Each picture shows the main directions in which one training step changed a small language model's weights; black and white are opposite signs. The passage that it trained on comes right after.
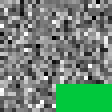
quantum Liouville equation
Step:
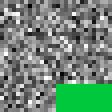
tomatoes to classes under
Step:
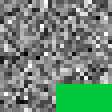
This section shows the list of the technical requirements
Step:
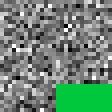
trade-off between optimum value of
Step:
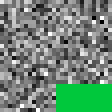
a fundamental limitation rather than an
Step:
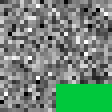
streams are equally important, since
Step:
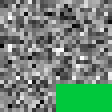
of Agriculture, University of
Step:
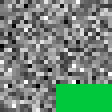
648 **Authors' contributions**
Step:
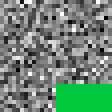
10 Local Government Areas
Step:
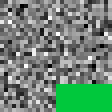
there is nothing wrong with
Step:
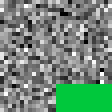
instruments (bank loans and
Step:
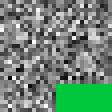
therapy is encouraging
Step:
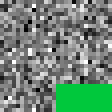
accretion efficiency that can be used in
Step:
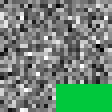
bottle 1 prior to exercise
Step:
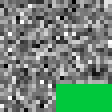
indicating that neglecting heat transfer
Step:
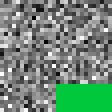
CDM decoupling occurs in
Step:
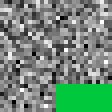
through bond exchange reactions,
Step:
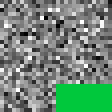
electrodes and semiconductors
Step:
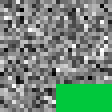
to use — commercially
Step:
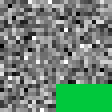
this provides an additional neutron source, though
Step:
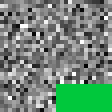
survive and upscale their business
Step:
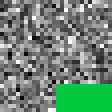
additional studies in order to obtain better data on
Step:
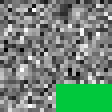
radiation modes via various mechanisms of energy
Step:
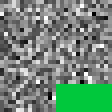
and mounted in Canada
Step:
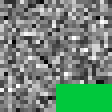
subwoofer. We find this to
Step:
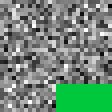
status and fluctuation, is an important
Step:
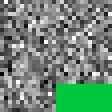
power or magnitude of AC voltage
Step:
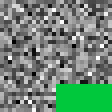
project credibility and engagement
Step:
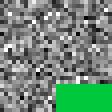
water, with water constituting more
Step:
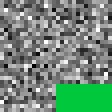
spent approximately 2.5 hours
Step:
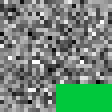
algorithm, Non-linear patterns,
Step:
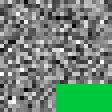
in an incremental buffer
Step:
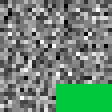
R$_{11}$, provide us with some
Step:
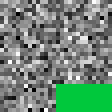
the hadronic EoS is based
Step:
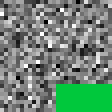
having tip undivided. Figure
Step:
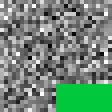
gauge dependent terms are therefore high order effects
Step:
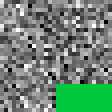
one ω -periodic
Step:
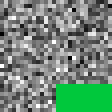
the results for the highest spins
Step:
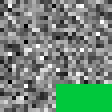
chosen keywords are listed in figure
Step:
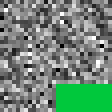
canonical mobility models in
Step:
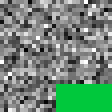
This will be important in connection with using
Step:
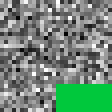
mutual relations will be discussed.
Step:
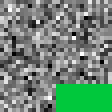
the function. But $\tilde
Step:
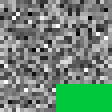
$V$ branches.}
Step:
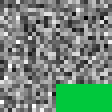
Jana Makedonska
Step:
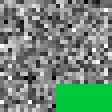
in any of them. Source of
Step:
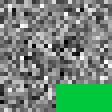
regarded as a local extension of these
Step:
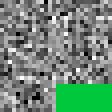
Hyderabad. He has over
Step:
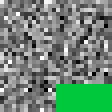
you may come up with very different
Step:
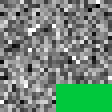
steps \begin{itemize} \item
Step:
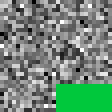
appropriate values for different realisations of the
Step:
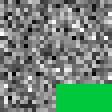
of the ADS and NED
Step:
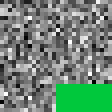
CSS method, where each actor not
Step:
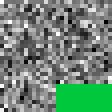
using the fixed transmission ratio of the
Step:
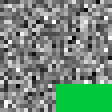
vectors assigned to CVE
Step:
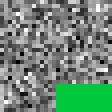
the observables considered in our paper. We
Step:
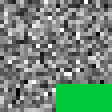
most of the proposed methods are applied to
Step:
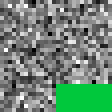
formation of liquid jets.
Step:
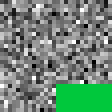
the following two things: (i)
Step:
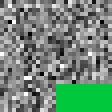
Acetonitrile and Water
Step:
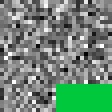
the gyroscope as a
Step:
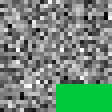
power counting, is relevant for several important
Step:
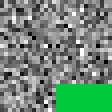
only by the ALMA observation.
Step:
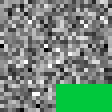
the piezoelectricity of
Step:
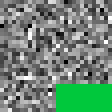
according to previous research. TSW values
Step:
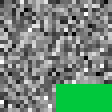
or financial institutions to the people who
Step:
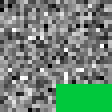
words recognized by the
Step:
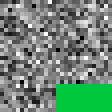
be derived. As for Q2, this
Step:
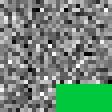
high throughput estimates on the
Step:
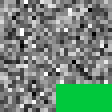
an efficient manner and outperforms
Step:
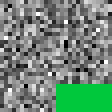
to the comoving line of sight
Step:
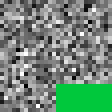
preserving the essential coherence in
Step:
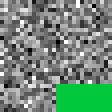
\caption{Predictions for the
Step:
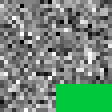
in using body language, gestures
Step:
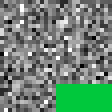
done using spectral deconvolution via linear
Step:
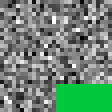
Decision, Audit, and
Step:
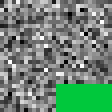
equal to the acoustic propagation
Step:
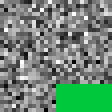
core; learning organization is the learning
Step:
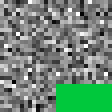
wino type lighter chargino,
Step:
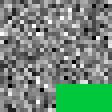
of the limit and not as an exclusion
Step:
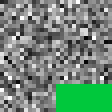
the rotary chamber increases,
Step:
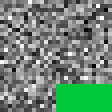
metallicity ranging from
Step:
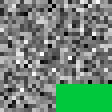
revealed students' perceptions and interactions
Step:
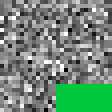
(WSNs) play an important
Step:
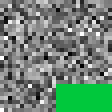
parameter confidence and detect false
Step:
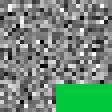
Classical tuned & Styled
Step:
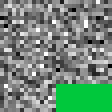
P. c. Goddard,
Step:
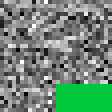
reinforced marine clay
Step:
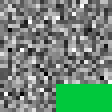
to the low $|t'|$
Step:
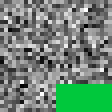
the different nature of the polymers makes
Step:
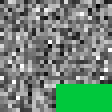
contrast, while there are many planets with
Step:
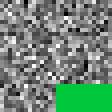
in the degrading environment of
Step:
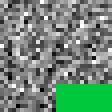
Science Cluster, CAMS \\
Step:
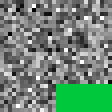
the accelerated Turing machines first
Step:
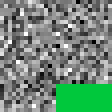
how to use such computer programs to
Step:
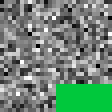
of the barrier heights.
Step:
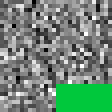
to the average avalanche charge in
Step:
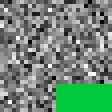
aims to describe and analyze method,
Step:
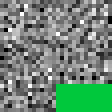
MEC-GO) with respect to
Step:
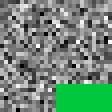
There are three possibilities:
